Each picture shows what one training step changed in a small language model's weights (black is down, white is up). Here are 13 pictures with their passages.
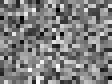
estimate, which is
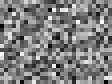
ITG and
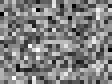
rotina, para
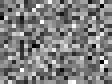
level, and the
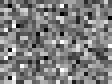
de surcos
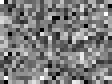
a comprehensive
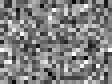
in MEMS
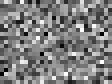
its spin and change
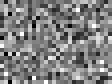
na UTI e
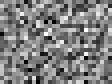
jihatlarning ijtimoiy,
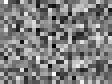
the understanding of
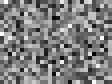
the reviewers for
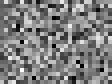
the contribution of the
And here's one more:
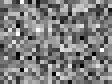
the spectrum cannot be
